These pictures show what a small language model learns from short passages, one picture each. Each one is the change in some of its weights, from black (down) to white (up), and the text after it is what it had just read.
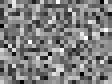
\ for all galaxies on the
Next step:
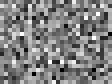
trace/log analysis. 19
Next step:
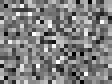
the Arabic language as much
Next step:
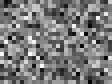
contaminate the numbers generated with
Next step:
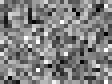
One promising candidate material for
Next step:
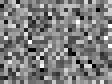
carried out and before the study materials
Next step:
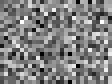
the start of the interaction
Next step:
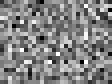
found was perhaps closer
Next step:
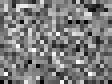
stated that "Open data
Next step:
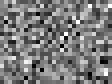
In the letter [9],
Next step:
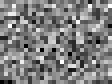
In general, larger positive differences were
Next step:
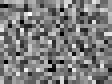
{editor} {\bibfnamefont
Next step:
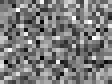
stable dynamical system with two
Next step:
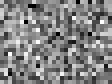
the Bell theorem, which
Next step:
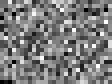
in general. Several previous
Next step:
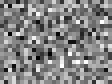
this scenario, we are motivated
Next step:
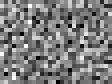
lie completely in the
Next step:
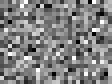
the field. These undrained
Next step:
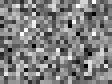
Israel Binational
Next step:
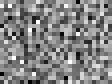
part of symmetry-allowed
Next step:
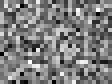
consider the entropy of doped
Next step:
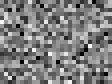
fuzzy logic control and
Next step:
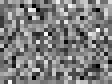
is a cross sectional study done
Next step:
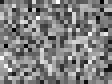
\texttt{rm32} is
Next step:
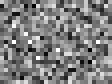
economic efficiency, development, and state
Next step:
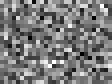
a few. In relation to the
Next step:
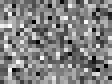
Network (PINN)
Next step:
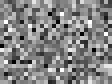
of ancient folding
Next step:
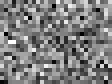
is singing in a different part
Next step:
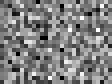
or call for delay.
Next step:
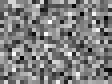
for field measurements, the Field
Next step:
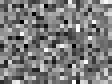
corresponding meson-meson
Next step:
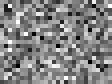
of VM migration mechanism
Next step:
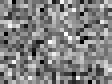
Variance update has
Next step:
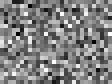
behaviour occurred when the
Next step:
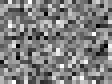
activity of teacher and student.
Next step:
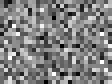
and group C, where group C
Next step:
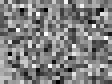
are in phase. Therefore, the
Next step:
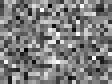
among the four provinces,
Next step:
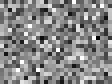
our estimation. However, as
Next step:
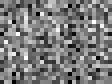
and above the reddening vector
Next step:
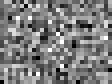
for two main reasons:
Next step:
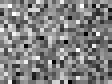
is then fully etched using
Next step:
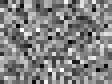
speech development, which leads to
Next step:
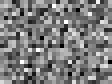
to $N_c$. By
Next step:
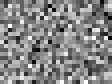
The affordability of our method
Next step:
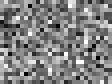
iron lines is roughly
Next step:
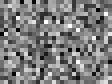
the spin and energy values from
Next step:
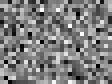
To avoid the coupling effect between
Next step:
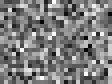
Individuals' policy.
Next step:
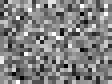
on the natural coupling mechanisms such
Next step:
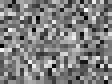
of a washing solution was
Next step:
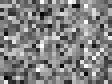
losing job social
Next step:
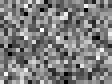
Conscious sedation
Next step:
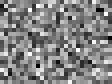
measured on our sample, which show
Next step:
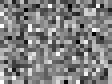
actuation failures. These findings
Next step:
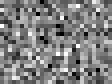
(reading comprehension
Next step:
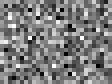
average belies an enormous
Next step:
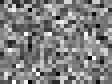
maps of the M7
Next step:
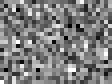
superconductors having
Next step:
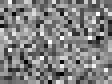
in Fig. 7 is a fit
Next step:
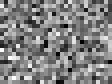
with saved images in
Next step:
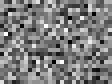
in the district of
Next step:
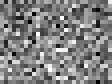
that is outside of the
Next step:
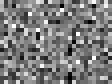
field models which without the extended
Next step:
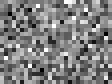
RIC sends a control
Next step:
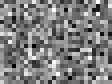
– Fondazione
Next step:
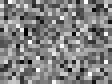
**P ppm** value of
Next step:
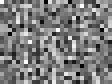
\begin{equation} \Phi
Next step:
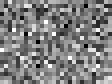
fact that $\Delta t\sim
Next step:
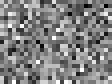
obtains an effect of saturation
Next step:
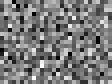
heat required to reflow the
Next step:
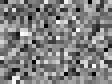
of the term distribution, ensuring
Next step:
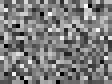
paper introduces a novel combination
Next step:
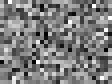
value for the gap, $\delta
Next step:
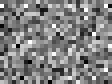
al¹¹ however, reported a
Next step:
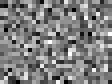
number of subspaces, providing
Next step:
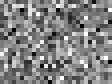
are focusing on a much
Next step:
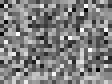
and other, the radii and
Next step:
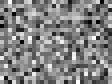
in blood. It is
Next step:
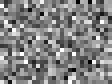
the 2-body states,
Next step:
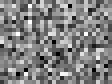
Alice Pisani and
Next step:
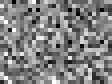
liquid-solid contact
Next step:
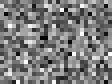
or other documentation as a
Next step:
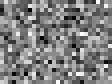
(continuous) reference
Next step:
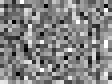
volume) concerning the capability
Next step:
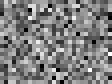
Finnish researchers
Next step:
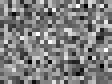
for an adiabatic change
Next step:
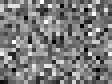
practicalised in the social life
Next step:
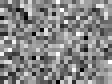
profile is controlled by the
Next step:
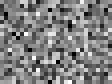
do have problems and twelve
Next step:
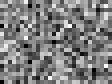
approach to geometric phase for
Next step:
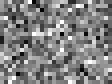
if they are not all reasonably
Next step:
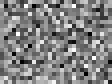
and cancelling out terms,
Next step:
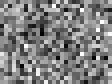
circle was such as to give
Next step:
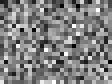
the interfacial stress cannot
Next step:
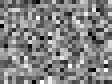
as it arises here is:
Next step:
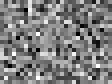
aims to study the major
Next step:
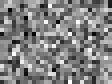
low profile, 0.499
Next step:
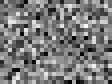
our daily life,
